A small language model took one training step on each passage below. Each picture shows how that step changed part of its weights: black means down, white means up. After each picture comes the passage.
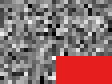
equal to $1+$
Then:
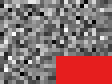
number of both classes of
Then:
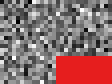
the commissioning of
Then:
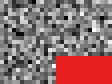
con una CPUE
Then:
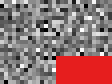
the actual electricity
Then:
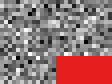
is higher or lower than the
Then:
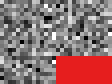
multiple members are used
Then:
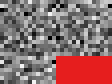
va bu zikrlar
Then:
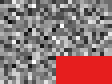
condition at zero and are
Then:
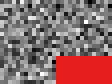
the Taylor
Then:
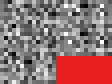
doping in order to
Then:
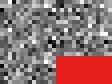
camarón y en la
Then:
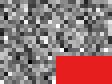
structuring of the present study
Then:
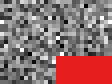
a chronic case.
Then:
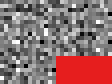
$\forall a\in
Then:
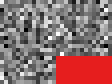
рынка и
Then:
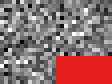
the average value for
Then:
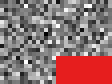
stage, we are
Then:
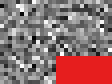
$\xi$, then for
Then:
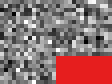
since it is no longer
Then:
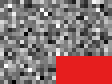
in the treatment of
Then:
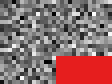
é, não há um
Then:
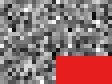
в западной
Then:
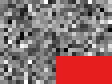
with \begin{center}
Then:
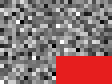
encouraged as
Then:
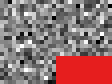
Flux}} \times
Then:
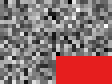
la suma de estas
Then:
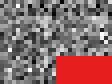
centralized marketing
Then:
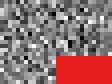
the canonical sheaf
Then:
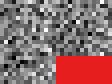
step. Here,
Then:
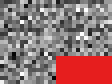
of digital technologies
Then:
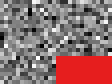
declare that the research
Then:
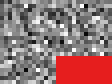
applied in the numerical
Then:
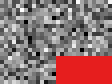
cells to the
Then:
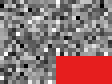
is again a sequence of
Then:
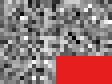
consist of \emph{(black
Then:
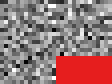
Even though we use
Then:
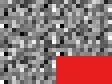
CCRT and
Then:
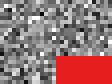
6) two local educational
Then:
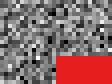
to eliminate energy
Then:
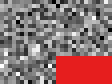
observation at one's
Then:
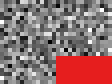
a pressionar a cor
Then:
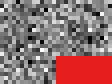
comparing results with the
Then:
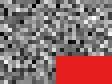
is organised as follows.
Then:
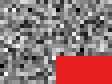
China to compare
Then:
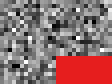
because of $(c)$).
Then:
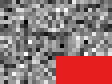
and high-quality
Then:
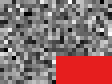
carried out.
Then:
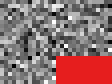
$p$, and any set
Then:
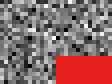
Shuni nazardan
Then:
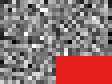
intermediate topology is
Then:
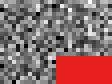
Cedera pada
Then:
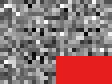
two terms into one using the
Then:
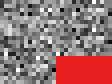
contains the definition of the
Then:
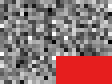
must coincide.
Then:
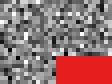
In our study we investigated
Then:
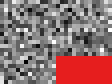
solutions of Pell's equation
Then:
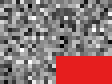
the same day of the
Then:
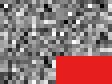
extent; - where their
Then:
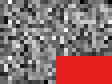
auxiliary nurses
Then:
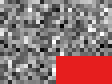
Perception that CAM
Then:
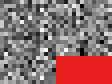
of $\Gamma$ over the
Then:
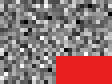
of links are
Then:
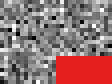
suppress adults
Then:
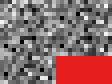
Invoking now
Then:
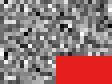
QRS width of
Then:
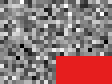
in the percolation
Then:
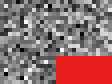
della ricerca
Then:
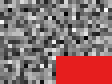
a Bayesian learning
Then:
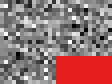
Methodological Center at
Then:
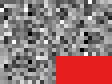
as in the finite measure case
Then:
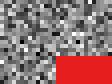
as pollen parents for
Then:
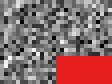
iluminação que
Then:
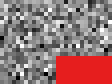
The maritime
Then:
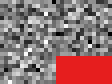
not be truly
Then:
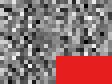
the standard orthonormal
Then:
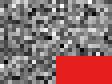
reflexive. Then
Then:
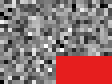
sense, a restricted
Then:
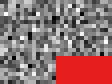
among us (like
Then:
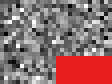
é possível extrair
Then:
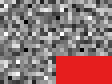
Negative or positive
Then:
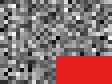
de trabalho para as
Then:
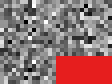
A finite or infinite sequence
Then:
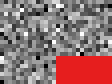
$K^\omega$ generated
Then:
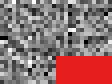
amalga oshirish
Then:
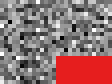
Within the first 4
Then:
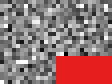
planar coordinates for
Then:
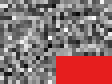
$G$ has a
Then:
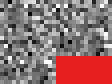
ham bajaradi.
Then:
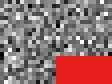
comparison theorems, the
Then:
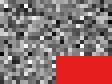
Y} \right) =
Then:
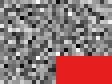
digits of the number
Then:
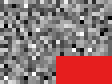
the complaints as
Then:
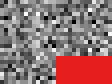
la persona, con
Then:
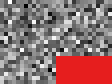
ones listed.
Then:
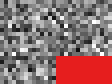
la imagen de la
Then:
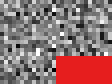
to have at least 588
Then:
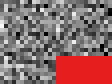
of the study:** This
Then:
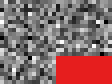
determinan penting
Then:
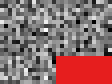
topic are given.
